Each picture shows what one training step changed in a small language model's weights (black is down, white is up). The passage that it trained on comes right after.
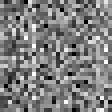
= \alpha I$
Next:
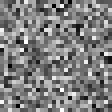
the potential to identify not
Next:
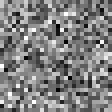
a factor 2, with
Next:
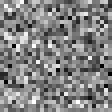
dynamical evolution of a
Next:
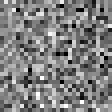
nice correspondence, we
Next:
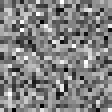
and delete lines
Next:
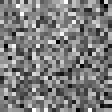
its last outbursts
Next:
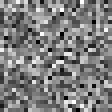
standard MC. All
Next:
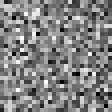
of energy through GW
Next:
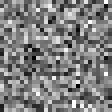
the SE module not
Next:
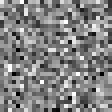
the result of this
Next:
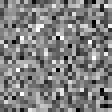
experimentally. 1.2
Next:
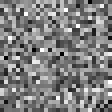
conditions (PBCs
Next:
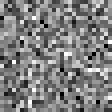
versus $N$,
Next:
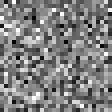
part of GPD corresponding
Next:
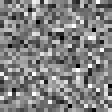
on parameter fields obtained by
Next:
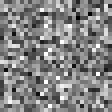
at least as tools for
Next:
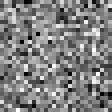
a graph-processing
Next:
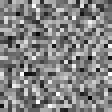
\ee and the integral
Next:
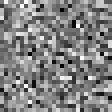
polarimeter that
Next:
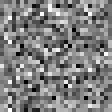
anomaly has been detected
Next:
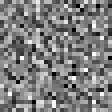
guarantee the stability of
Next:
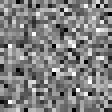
and ILD performance
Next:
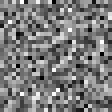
fact, both the SF
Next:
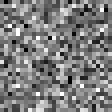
non-thermal origin.
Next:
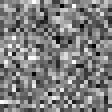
line shows its strongest
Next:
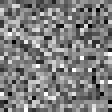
only a single electron.
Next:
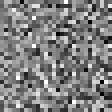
clients, the
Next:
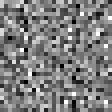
$N$ bosons
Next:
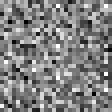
later to reconstruct images
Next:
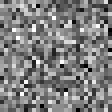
beam energy by fitting the
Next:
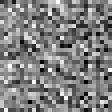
characteristic overdensities
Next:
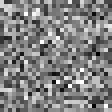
of the generator is
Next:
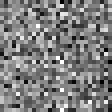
stellar system to extract the
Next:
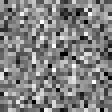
m$. This ensures an
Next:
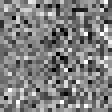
flux scale because the source
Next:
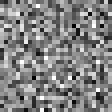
the photon correlations between object
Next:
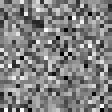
the algorithm beyond computational capacity
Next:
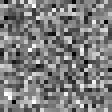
An inspection of these
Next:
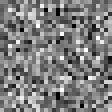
that infidelity
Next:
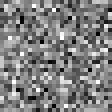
datasets for the understanding of
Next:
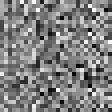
the magnetic susceptibility
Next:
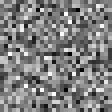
use this feature to map
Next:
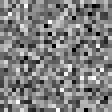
The key and value
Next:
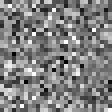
with standard deviation of
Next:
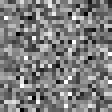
not occur, but which
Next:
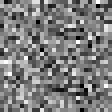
on the impact parameter ratio
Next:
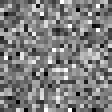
method can also be applied
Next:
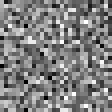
order to allow for a
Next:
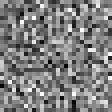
where $C$ and
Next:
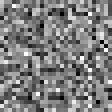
Tanh), while
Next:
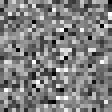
scheme that does not
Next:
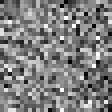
for the models to emit
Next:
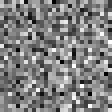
our scheme indicates that the
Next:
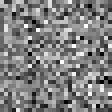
one needs further knowledge to
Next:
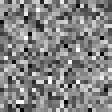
the desired target state,
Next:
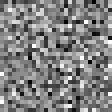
Considering the underlying generic
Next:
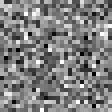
of the variation of the
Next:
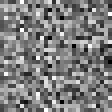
not swapped under
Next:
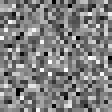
These molecules are excited by
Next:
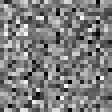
distributes value more
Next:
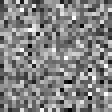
path integral representations to achieve
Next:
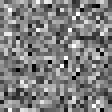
existence, location and magnitude
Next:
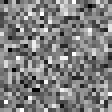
recently celebrated
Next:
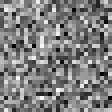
transmission X-ray
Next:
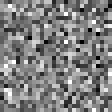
directly dependent on the quality
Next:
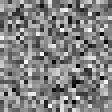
are derived from the slope
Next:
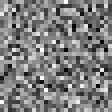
a few orders of magnitude
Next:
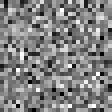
same manner that:
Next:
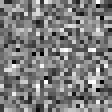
on the concept that the
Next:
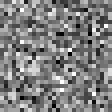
fitting process similar to the
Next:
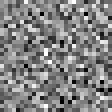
New Haven,
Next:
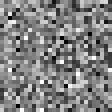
energies of all possible spin
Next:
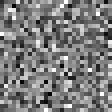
six transits actually exist
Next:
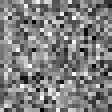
given type is made,
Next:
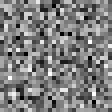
plots are close to the
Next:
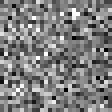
position measurements from a given
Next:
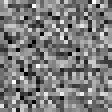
the voltages once all
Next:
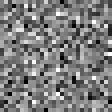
being a set of hidden
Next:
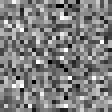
our theory that general levels
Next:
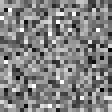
is to construct the fermion
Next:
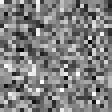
the details of the
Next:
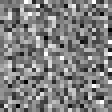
followed by an increase in
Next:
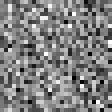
established, the quantitative correlation
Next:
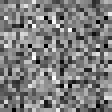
occurs predominantly
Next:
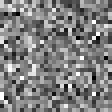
using the mass of
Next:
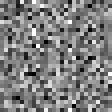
\] \noindent and
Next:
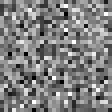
postulates $
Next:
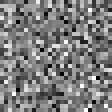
determining whether the peak
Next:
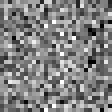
then encoded to
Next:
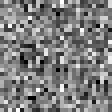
while the farthest
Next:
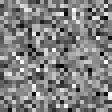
network scheduler
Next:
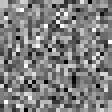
encoder $i$ at
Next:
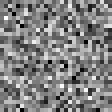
to be real and positive
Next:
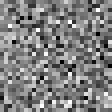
toward the west though
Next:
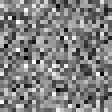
Emerging best
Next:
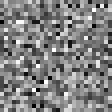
Federal do
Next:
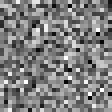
here on one example,
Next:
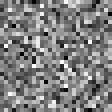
stably burn
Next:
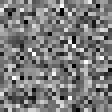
Edmund and
